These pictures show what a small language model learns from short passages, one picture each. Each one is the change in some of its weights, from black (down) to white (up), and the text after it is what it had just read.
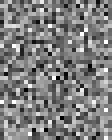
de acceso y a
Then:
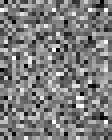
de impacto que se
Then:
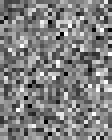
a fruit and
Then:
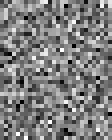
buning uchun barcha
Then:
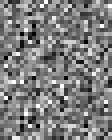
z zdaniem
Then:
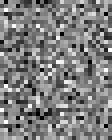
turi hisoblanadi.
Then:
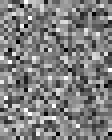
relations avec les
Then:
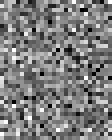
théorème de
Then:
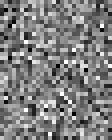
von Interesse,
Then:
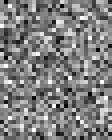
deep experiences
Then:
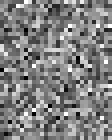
на показники
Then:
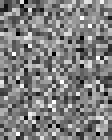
has limited
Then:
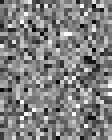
жизни и от
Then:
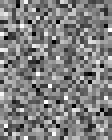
représente une
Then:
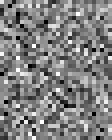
pada tabel
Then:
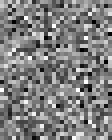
qaridagi onaning
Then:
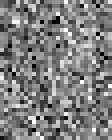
ҳам Адлия
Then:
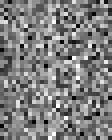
ou seja, tendo
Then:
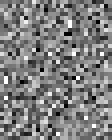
en la colonia 10
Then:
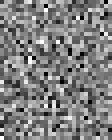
the experimental
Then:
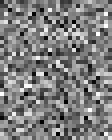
y demanda de
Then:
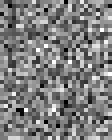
ser visto na
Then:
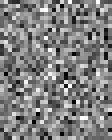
emas, balki
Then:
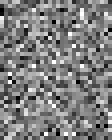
expression of the
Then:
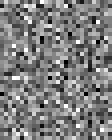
POSITION IN
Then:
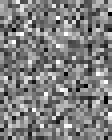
atualidade, um
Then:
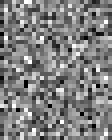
Asimismo nos
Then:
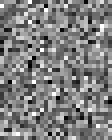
Penal, que
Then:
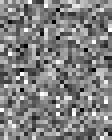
natijasida uning
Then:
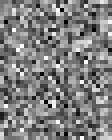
consumidor de
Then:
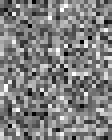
о ГЧП
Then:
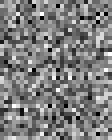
Door op de
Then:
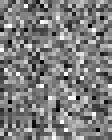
Бухара и
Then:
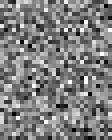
Bis Anfangs
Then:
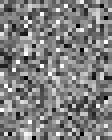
продвижение и
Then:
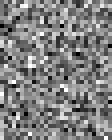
aflossing, de
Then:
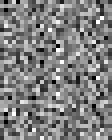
злагоді з
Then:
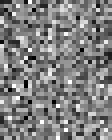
т. ч лиц с
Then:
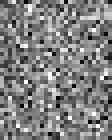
jarayon o'zbek,
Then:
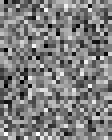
leads us to
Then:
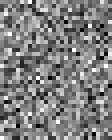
in Chicago und
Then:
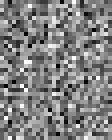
identificados em sua
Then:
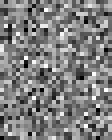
причому вагу
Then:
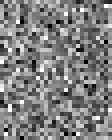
laatste ook als
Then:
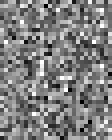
Bu makalenin
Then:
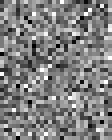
in weaving,
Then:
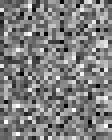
No entanto,
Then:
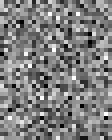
el trabajo por
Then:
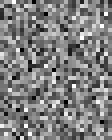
suas intenções,
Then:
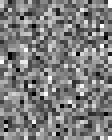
da Pandemia.
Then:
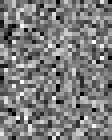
основе частных
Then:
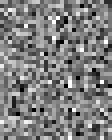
tomonidan oson,
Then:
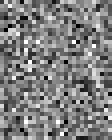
asosiy maqsadi –
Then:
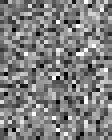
de eficiência
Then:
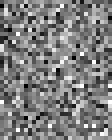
той факт,
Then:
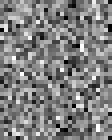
momentu que
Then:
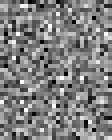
actual. Tres
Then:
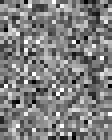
asosiy daromad
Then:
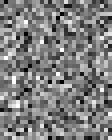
Kaynaklar -
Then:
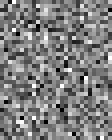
Bezug auf das
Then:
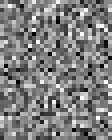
towards the
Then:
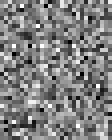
liberallashtirish va
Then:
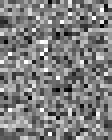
offshore wind
